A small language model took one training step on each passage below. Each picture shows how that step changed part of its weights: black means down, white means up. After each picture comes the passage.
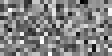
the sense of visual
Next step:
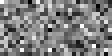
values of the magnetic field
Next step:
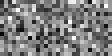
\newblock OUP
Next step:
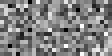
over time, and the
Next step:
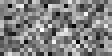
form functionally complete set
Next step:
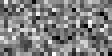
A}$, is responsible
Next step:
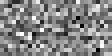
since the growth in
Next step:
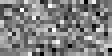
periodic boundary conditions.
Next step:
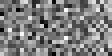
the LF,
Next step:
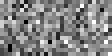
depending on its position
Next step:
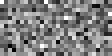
Feynman diagram for
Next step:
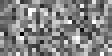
without auxiliary
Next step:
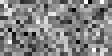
to the reduced size in
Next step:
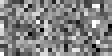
assuming their causal
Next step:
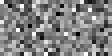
example, the vertex
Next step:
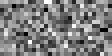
Energy of
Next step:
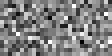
a very sharp edge
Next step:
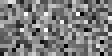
metric tensor and one could
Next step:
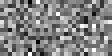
on the other side,
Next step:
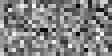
be used to derive
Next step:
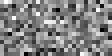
experiments, Pd
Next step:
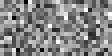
color bar to the
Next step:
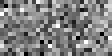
have logarithmic
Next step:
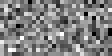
far left of the new
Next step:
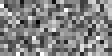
the transportation system
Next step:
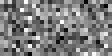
hands that were
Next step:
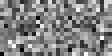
one peak at $\sim
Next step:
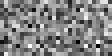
The main advantage
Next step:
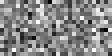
and in the EA
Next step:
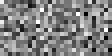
using state of the
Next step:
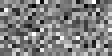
matter, we choose
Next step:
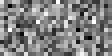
processed by the
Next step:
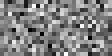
positive mutations are
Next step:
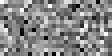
se linking the to
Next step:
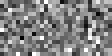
the Government
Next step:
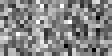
in that direction in
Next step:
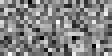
on the values of
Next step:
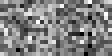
supposed to be
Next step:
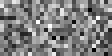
singular geometry corresponds to a
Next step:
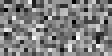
nodes that $x$
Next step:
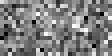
paper: (i)
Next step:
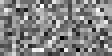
and higher temperatures may
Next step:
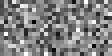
\alpha \left(
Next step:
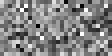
than 3 times the mean
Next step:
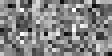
process, especially
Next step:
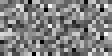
zero. On the
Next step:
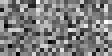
cross sections, while having
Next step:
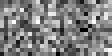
not surprising due
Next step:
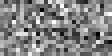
to be converged over
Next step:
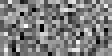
$V$ by
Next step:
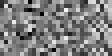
the case of an infinite
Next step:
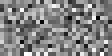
concentration, the
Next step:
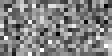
be studied within a
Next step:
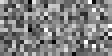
last is one of the
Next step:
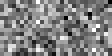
in the central panel.
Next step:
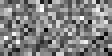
and the left-hand
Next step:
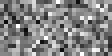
where shown are the
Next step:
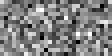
show how the entropy increase
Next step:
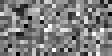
dotted, and
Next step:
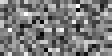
While the gravitational action
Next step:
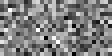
the main sequence, and
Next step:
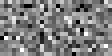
microscopic conservation
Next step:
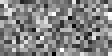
to minority is
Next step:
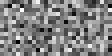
because it would result in
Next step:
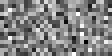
the galaxy correlation function of
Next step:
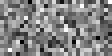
for the integrand of
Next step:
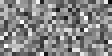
sampled. The most
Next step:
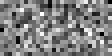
landmark research
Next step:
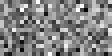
at their own
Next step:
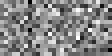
of $\alpha =
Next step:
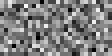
Hamiltonian, guiding
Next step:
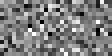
phonon dispersion can be
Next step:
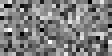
pulse is required to
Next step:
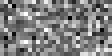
In Japan,
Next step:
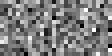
algebraic canonical
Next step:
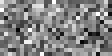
can achieve the
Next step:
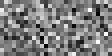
that other leakage
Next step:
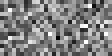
the energy scale,
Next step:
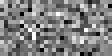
estimated separately for positive
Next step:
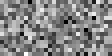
for the period of
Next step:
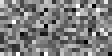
squark masses does not
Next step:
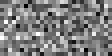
those that have a
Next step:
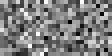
RN black hole,
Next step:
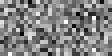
on the parameters of the
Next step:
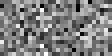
= gamma *
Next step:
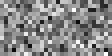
shown that the method of
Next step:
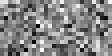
compatible with the
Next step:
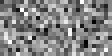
early to claim
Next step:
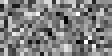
Details of the
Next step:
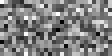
where the effect of
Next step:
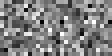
taking place in
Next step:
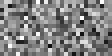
datasets, we have
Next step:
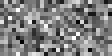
\rind\ and
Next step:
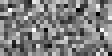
the condition is satisfied
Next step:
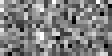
can expect a
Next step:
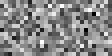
of the inner disk
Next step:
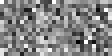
and polarisation of
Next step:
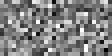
AdS black hole by
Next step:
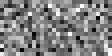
a Gaussian line shape indicates
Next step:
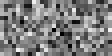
is then related to the
